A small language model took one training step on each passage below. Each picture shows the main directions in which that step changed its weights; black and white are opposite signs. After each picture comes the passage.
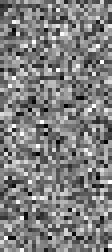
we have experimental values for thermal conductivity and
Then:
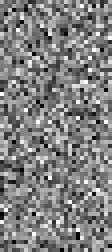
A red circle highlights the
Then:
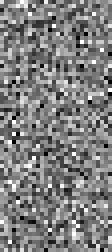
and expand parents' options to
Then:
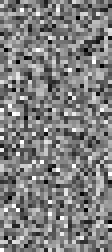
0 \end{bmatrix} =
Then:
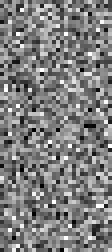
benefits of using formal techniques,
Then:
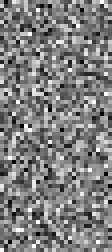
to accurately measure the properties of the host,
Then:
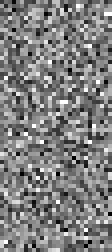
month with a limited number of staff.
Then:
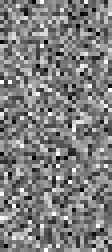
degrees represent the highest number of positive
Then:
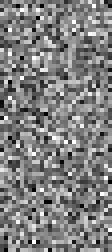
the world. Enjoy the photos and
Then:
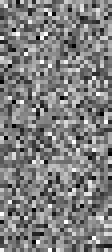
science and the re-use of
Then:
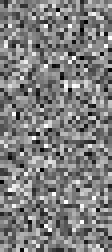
Adjacency matrix 2 GNN 5
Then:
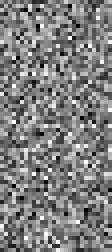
the other in order to bring to focus the
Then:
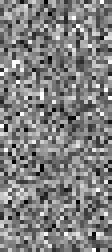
complex, nonlinear interface conditions over
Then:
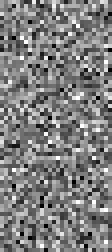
unable to complete their degrees on
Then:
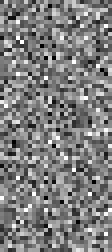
have found loopholes in their
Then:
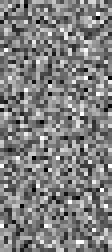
= 0 \end{equation} to be a
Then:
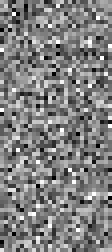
neural network, particularly the latent space
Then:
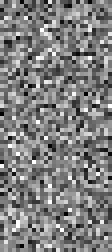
in phase angle values greater than
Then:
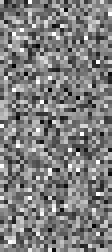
are valid for either geodesic
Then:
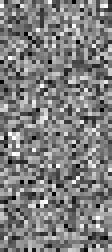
Experimenters' Meeting The
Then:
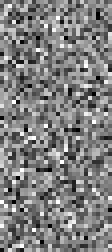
intermolecular interactions⁸³
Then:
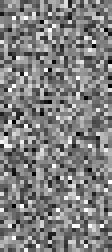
University, 92, A. P. C.
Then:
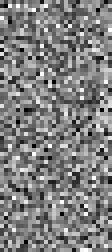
specifically, appeared to be
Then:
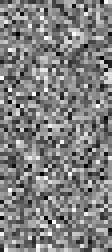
have any classical communication after the game
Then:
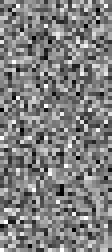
conflict of interest to be disclosed.
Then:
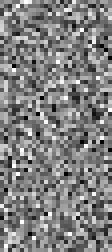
diagram of self-assembly of
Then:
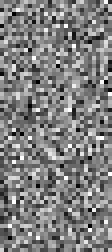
and the associated certification efforts can
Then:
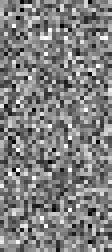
and red contours show the normal
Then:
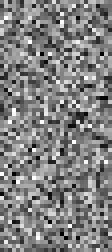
way that the sign of $\fnl$
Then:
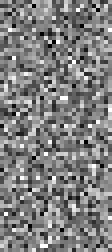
– a rather epistemological
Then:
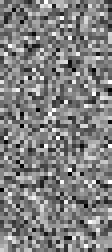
are beneficial to the health of
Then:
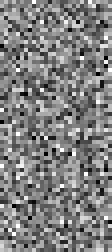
the interest of scientists who
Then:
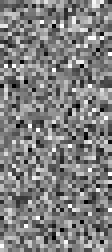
of the dictionary size to the
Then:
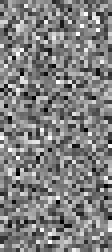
become the toy of humankind.
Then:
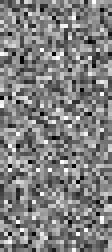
of interest: Nil Abstract
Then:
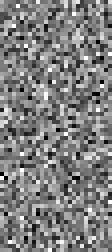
and the fourth) are left--right
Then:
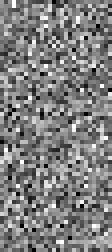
for energy and fuels Reduction of
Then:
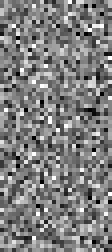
shows the measured output power in CW of
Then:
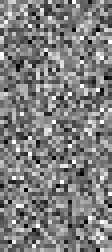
touched so that the wireless
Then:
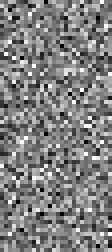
consideration above, the next part of our analysis
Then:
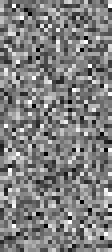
an error improvement of 1.24\%
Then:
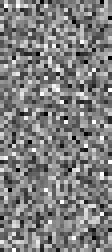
stacking; $x$ is a
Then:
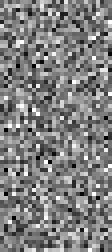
fields emerge as an important mechanism for
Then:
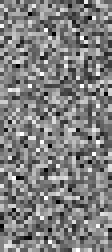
international researchers in Germany
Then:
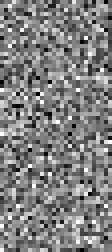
have been instrumental in the rapid
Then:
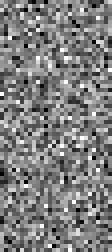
the potential role of IL-10 in
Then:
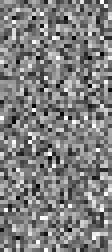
correlation function measured using triples composed
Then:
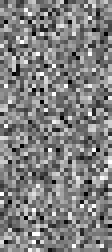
peer review process and the final
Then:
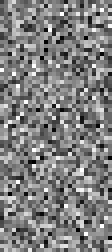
Unaunahi. Ka
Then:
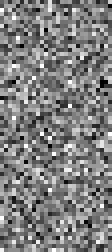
also check from this solution that the
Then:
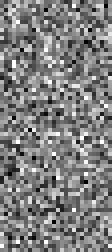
$O'$, we call it an
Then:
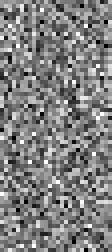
on a reliable dataset of energy
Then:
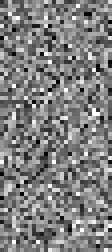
obtained from (\ref{df1}) in the
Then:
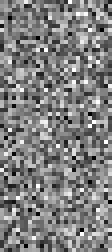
The atrocities and violation of
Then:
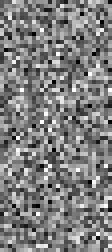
not in the IR are expected to be a
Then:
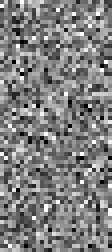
\label{b1} \end{eqnarray}
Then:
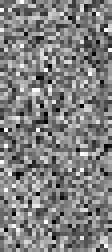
potential quality issues that could impact the model
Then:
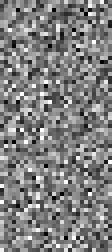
minimum followed by a pronounced
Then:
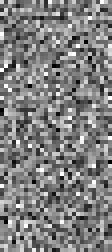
magnetic strip configurations.
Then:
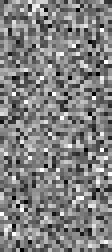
In this article, we review this method
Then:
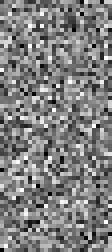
Mentor, monitoring the
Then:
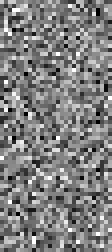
acute and severe diversion
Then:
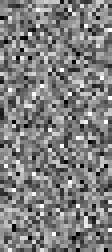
theoretical investigation of the energy
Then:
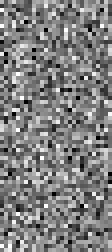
Postma, 1994). where
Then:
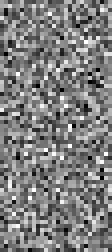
of a black hole \begin{equation}
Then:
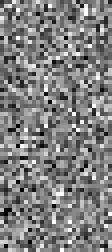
life. Keywords:
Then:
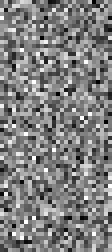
total enumeration, wherein all
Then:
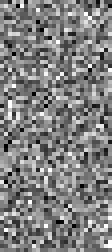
\label{eikonal} R =
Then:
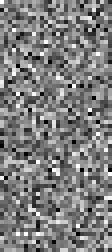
arguments can be found in the
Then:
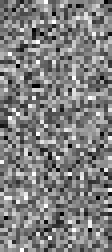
of **PicoscaleV2**
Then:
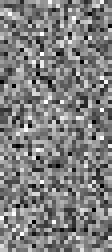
of the process, including the standardization of
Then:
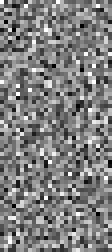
rapid decline in emission. Our
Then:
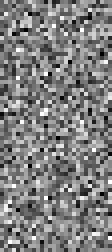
for their husband's death and
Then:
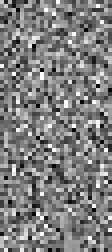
as model the cell counts returning
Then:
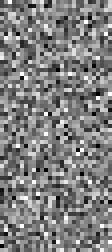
(31) and Al Maha
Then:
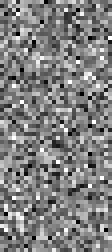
\cite{Betti2022} and
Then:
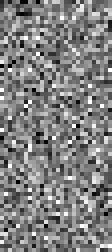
the sequential tiles into a single
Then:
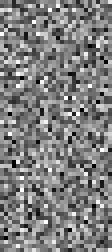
in a colour octet state to be
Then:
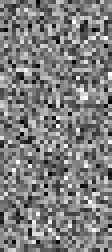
molybdenum clusters at the
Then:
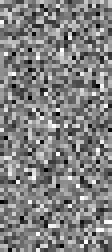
of positive correlation Source: primary data
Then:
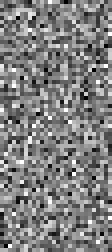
case, $y_j$ goes to strong
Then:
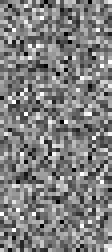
direct container transshipment from vessel
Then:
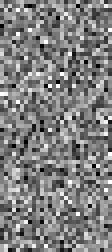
formalism for constraint systems.
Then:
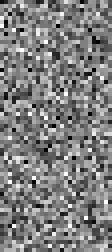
principles such as "legality,
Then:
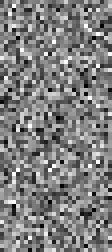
security for data stored on
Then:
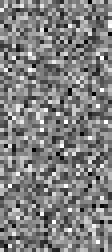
food preparations, thereby
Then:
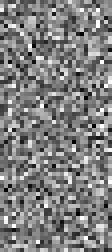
cells. The analyzed damage
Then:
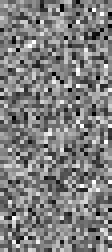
SW7 2AZ, United
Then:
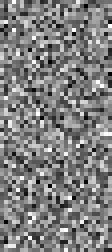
has occurred in a vacuum of research
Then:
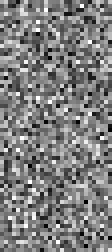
TDI~variables) to a
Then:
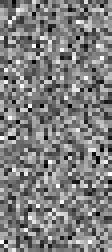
momentum of the quantity used to set
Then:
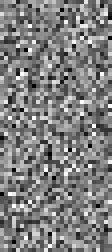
and typologizing the phenomenon of
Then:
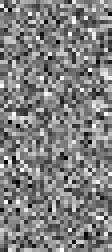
to uniform tension. Stress
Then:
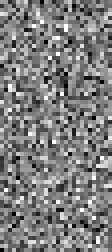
and Farman Ullah³
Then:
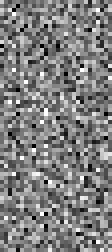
regional conflict rate (RCR)
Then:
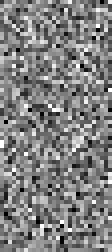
were then fixed in a 70%
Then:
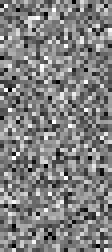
line). The insets show selected individual
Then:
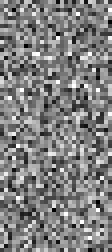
Thickness (mm) Fiber
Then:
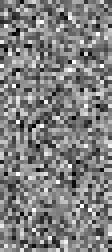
control (e.g. turning on and
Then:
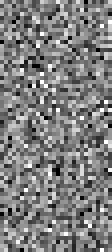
the squared GT matrix element can be
